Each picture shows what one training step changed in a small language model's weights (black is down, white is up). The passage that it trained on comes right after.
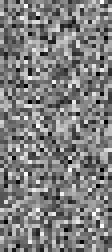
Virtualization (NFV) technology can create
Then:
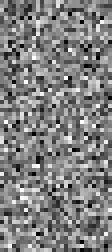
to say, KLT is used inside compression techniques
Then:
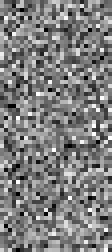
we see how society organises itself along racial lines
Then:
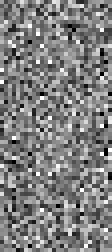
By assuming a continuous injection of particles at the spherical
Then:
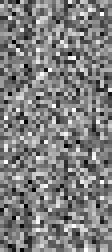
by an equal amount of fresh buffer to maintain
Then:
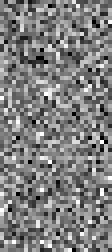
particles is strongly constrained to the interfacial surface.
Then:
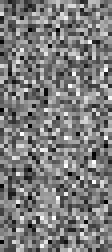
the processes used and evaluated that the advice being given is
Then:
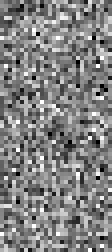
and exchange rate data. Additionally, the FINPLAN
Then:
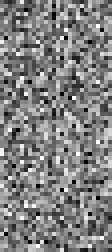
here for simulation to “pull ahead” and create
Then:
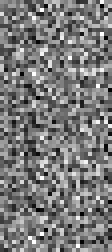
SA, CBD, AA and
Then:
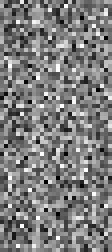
B cells proliferate by cloning. This
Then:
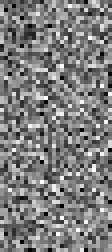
the Rohini Shakat Bheda last
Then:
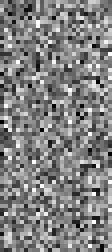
to consider the next-to-leading order of
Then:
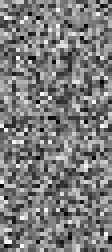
voyages of exploration and trade adopted the same
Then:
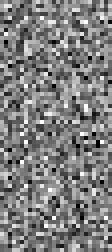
heterogeneity between CPI and core CPI, and influential
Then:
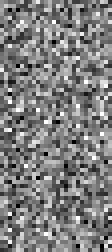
equipment and technologies with the help of cluster
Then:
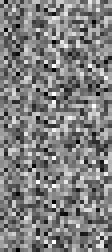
helps students understand their role in the learning process. In foreign
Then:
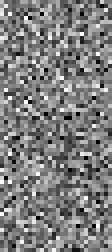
compressible flow. We will investigate this problem in a
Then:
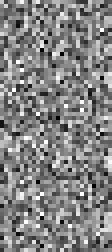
metric might be a natural condition. However, if we demand
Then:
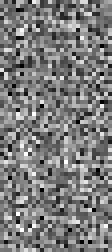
are presented. Before our ideas are developed, we
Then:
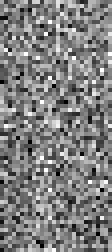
significant which implies that increase in unemployment rate would
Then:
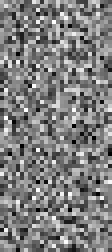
COVID-19. *Health Education and
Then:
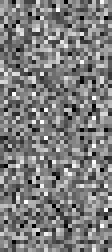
known as a strategic form is generally denoted with the help
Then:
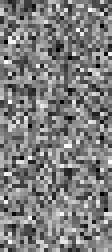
the density perturbation. We provide recommendations for the applicability of
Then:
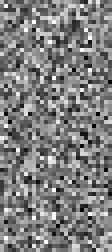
Additionally, individuals who submitted uncompleted survey or
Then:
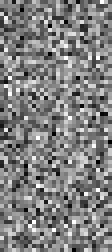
their names are also underrepresented. These false
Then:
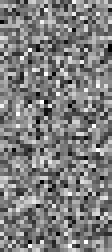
subspace method $s$ times to solve $s$
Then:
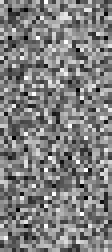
complement components, activation products and regulators,
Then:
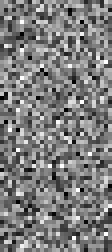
and human-labeled dataset for audio events,'' in
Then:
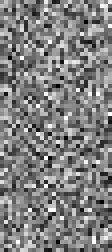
of “mid-depth.” The statement
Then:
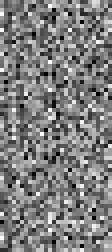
Gas Bulge Tool Set
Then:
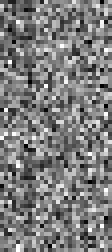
in the rooms with the CUn system. In the
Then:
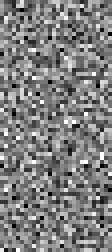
we take, as a typical example, our previous
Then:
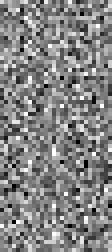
country. As seen, remote mentoring through computer
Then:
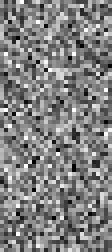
line module. Here, the counter is incremented by
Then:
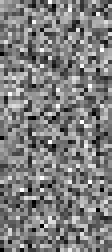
\\ \hline \end{tabular} Table 1.
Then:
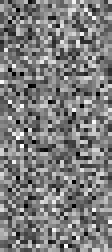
consider like convention, format, and style that a student
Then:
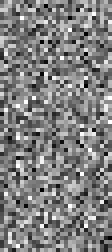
$I\alpha$ - T_2 - space for
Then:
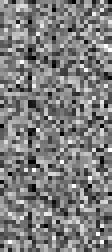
\begin{equation} \Sigma_{\sigma}^{\rm
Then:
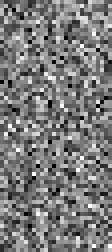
this viewpoint, any entity whose state structure can be
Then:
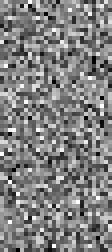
ten-micron emission peaks. Practically all
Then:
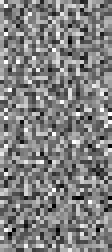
2016. Uncertainties in the estimation of
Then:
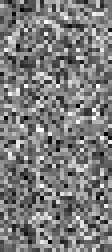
in the crystallographic lattice. These two sites were found
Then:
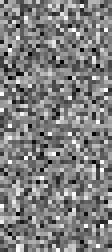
duration 15 min with preliminary hydration for 4
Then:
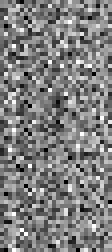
paper by Calogero and Ji Xiaoda
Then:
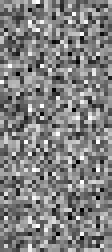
implemented for data organization and interpretation. Main themes identified
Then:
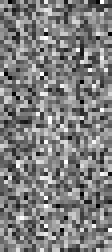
from m copies of C_n by identifying the edge
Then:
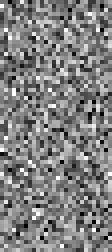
in case of winning some funds already. The
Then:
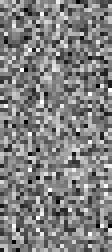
practices, there is a significant risk of soil degradation, making
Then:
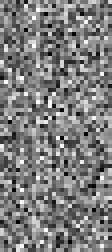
IPV is “any behavior within a present or
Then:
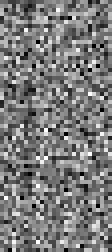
the rhinoceros, the
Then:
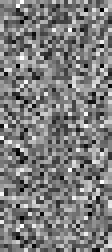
Gauss--Bonnet term constructed out of
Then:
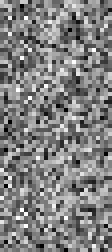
of complexity. It supports ecological, human, and economic
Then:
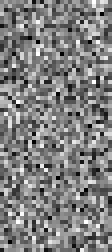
underwent TTP. Not all patients with recurrence
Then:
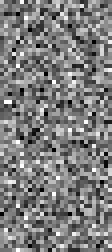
states $|e_j\rangle$ and the rest of
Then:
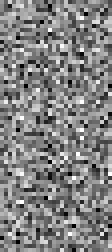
Zweite Abhandlung}}. \newblock
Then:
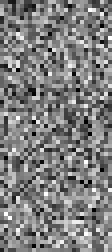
the Hermite polynomials. To find the
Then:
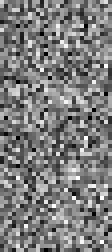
Apocynaceae. In personal communication, the local
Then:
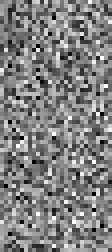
need to be labelled or manipulated have been proposed
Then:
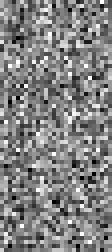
is better compared to its counterparts. In addition,
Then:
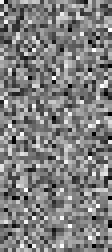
signal velocities are as rich as situations with finite signal
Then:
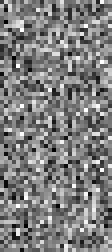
of these detections (at 4.9 and
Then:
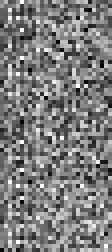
on-shell momentum. Obviously, changes in the
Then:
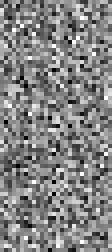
Outlook The characterization of enjambment in
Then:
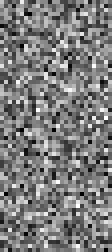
other hand, at lower density, the non-zero features
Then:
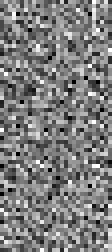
the Lewis-Riesenfeld phase
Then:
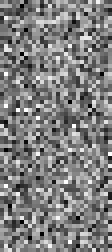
and long formats, respectively), none have the richness
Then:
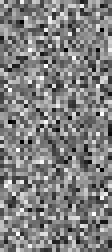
old fractures more than five weeks. The
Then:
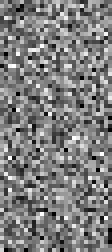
and requires a high degree of parallelism for achieving good
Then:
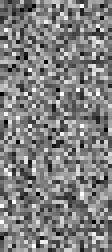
on the share price. Ahsan's
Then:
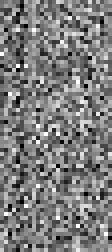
poets dealt with new trends and themes in their
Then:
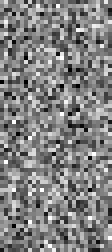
N1-2” in terms of synergetics
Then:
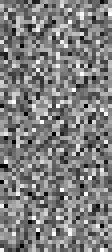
show that the remnant promptly launches a
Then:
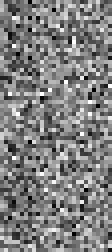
present study area is 1,33,729, total
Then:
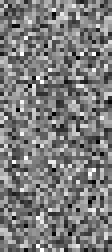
software reallocation in order to increase service
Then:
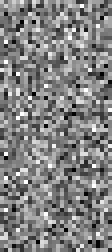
molecule. A variety of curves of similar shape are shown
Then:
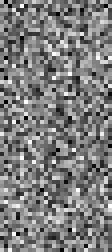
authors carefully examined all ethical issues concerning
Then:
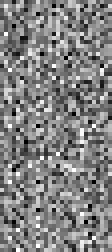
experienced by certain areas in Indonesia caused by
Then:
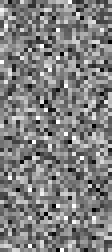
$A$ is a constant whose value is defined in
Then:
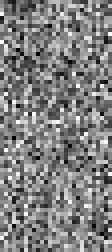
the nuclei are determined by the TDDFT calculations. The
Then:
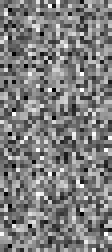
activated SCs and induced hair regeneration
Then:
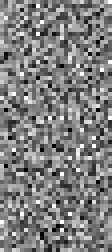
\multicolumn{3}{c}{HS Study}
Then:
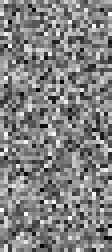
novelty of round-the-clock electricity affects
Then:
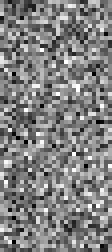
the risk of recurrence of oral mucosal
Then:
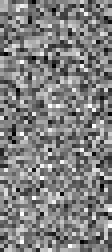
\begin{split} S & = S_1 +
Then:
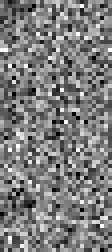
on the KSeg0. The operation
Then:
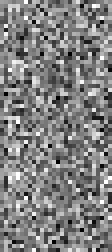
assets i.e. their employees.
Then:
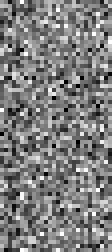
of our CorGAN model, AnoGAN
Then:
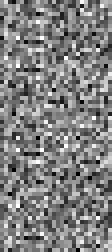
as a Debye-like scale. These explicit
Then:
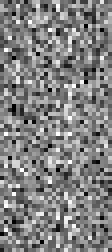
(which commands the resistance of the soil) depends on
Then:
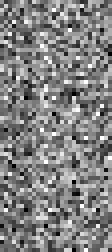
computer code, the information required to clean the
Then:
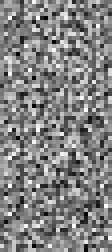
students humanitet. Universities and
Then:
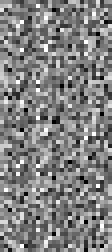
({\tt wlan0} and {\tt
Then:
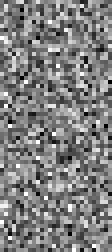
dependencies -- cooperation from as far down this stack
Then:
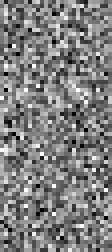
study did not find significant relationship between attitude and purchase
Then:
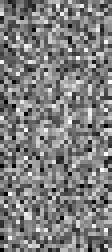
the related fractionalized excitation should be found in system without any
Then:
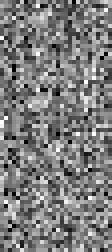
(WC) since it delivers the lowest energy to
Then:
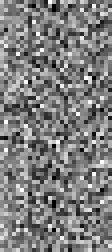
\\ \multicolumn{2}{c}{ Thick edges denote
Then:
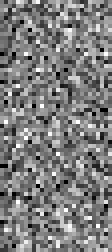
studied models which assume that the latent distribution of effects can be
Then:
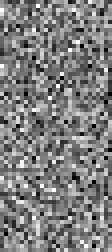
$\Delta$; each token $\delta \in
